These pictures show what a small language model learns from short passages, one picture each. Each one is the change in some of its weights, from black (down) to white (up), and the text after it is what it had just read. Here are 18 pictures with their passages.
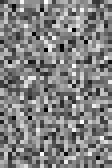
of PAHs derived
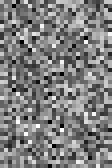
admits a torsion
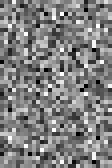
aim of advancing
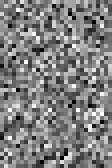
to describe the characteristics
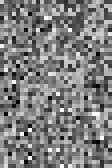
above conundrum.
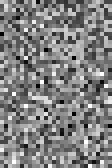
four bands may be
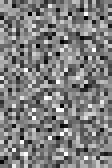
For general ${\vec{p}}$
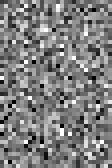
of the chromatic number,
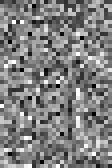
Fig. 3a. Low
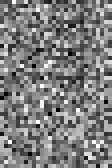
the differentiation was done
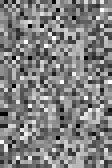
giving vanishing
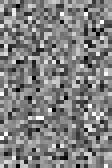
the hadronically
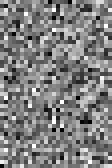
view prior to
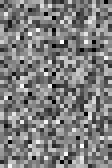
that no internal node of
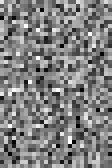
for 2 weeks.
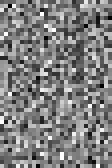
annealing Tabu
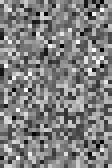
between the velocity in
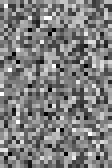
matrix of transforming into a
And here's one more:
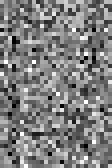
at low temperature. Fig.
